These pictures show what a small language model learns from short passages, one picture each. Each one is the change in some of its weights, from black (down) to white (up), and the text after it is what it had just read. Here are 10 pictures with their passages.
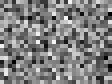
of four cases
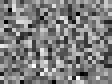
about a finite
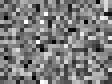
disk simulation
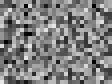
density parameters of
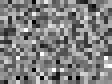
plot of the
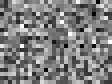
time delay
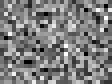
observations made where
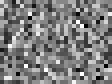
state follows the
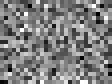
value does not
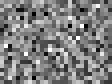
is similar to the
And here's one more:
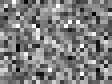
effect -- which is
